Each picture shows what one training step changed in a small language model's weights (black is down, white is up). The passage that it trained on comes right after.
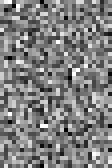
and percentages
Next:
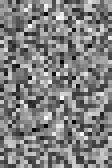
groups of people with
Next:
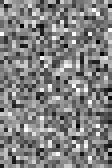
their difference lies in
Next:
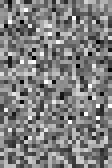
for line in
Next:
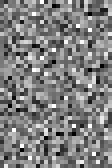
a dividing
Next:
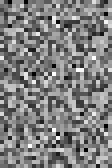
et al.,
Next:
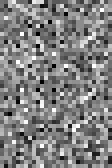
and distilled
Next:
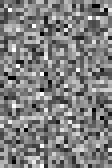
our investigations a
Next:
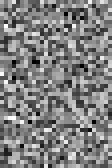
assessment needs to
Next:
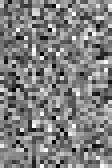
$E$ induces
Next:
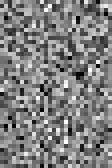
the evaluation of the
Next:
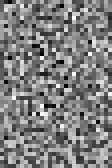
that x and y
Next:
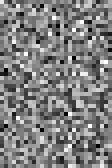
consistent with the global
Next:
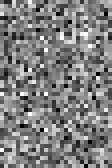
lift, then
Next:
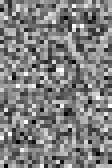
calls for fast
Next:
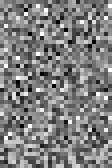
convection heat
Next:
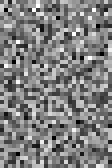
directly affects plant
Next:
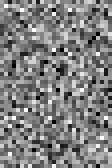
to the present
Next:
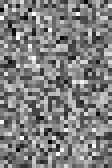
define $u :=
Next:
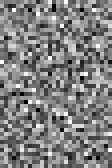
answers. The
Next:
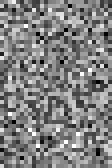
optimal control actions
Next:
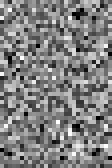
storage scales as
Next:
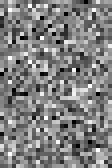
r+\epsilon \}
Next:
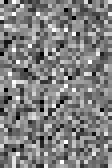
tool can suck
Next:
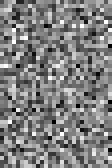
I would be
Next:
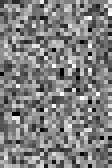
a more efficient use
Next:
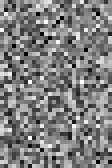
on habit and
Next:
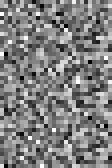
Again, the
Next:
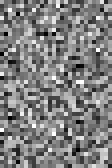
2). Table
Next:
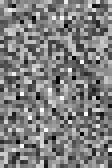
difficulties in applying
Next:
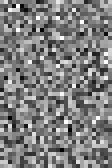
one of the crucial
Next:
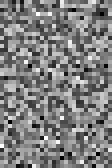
causes no
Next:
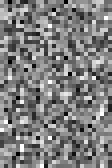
system of filtration for
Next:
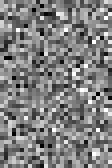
goods and services
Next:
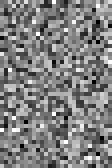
whose covariance is the
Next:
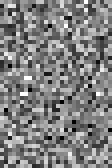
fatty acid
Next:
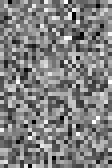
decomposition of the previous
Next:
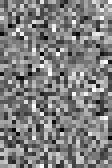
$X$ is
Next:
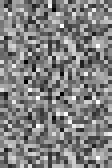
domain. The
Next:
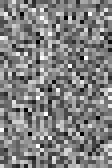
in the frequency range
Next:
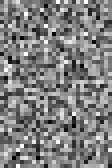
items kg
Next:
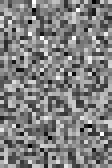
terrain geometry
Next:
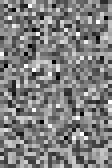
do not form any
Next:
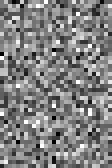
mapping any admissible hyperbolic
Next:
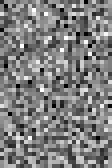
universal subscheme $$
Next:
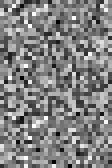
for some integers
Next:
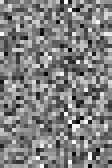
constraints and optimized
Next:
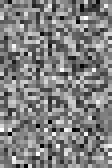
the organization. 3
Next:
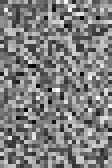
The aim of the
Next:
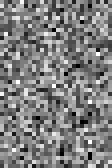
1 modulo 3.
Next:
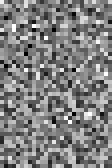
embeddable as
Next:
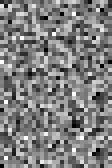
k\geq 2
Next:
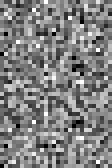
2 days after
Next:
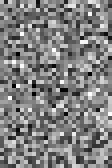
is to use
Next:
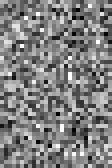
amount of waste treated
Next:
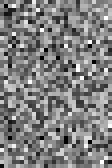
respective generating matrices are
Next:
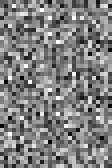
for all $f
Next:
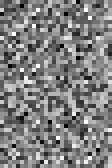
matrices times a
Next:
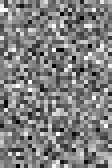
as Anodes for
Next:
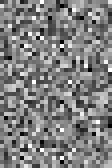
a minor improvement
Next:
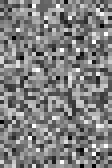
us denote by
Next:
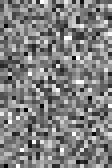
that the displayed
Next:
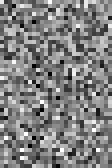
markets, and
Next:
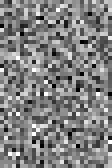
be completed by
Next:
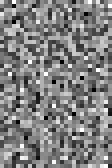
conducted in collaboration with
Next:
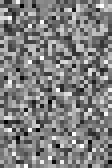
one on the end
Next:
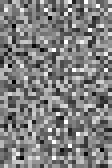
as a web of
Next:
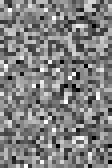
although the accuracy of
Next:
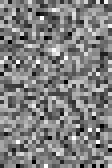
it neglects
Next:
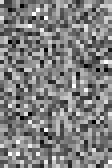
matrices called the
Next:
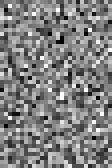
of full rank even
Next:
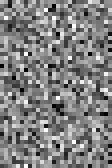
exist within the circle
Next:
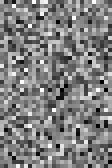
or at the boundary
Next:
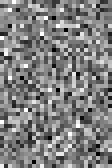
for the minimizer
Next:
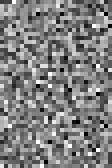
, \quad
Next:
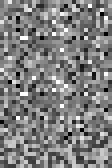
her narrative
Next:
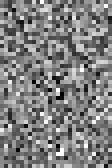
of $Y
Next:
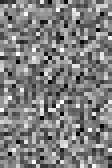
it can be proved
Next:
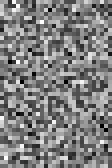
enhance student performance.
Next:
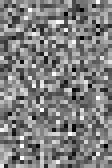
high classification ability were
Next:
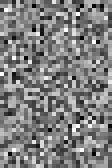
solution directly and
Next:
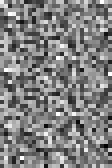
national level,
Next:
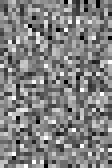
this case.\newline
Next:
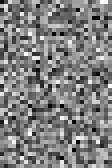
Mean SD
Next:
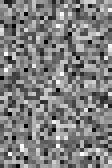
when schools are open
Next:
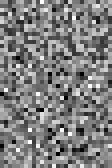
of $\varphi$
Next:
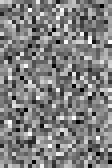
for the Social
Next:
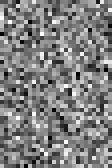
the reduced trial
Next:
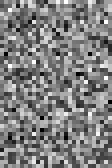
we have seen that
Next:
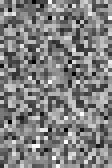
Research Institute,
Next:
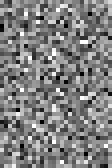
be explained by the
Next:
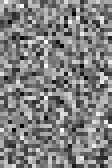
how citizens
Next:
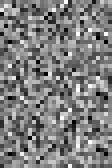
Sex M
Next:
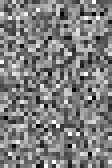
even numbers.
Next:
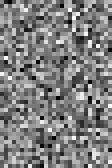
and all quantum
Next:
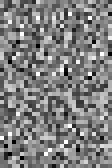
health issue for
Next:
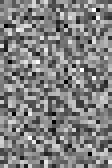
argue that when
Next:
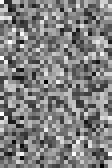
risk on the
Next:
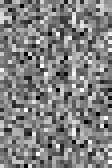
on the set
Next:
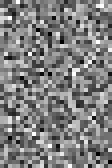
and less on following
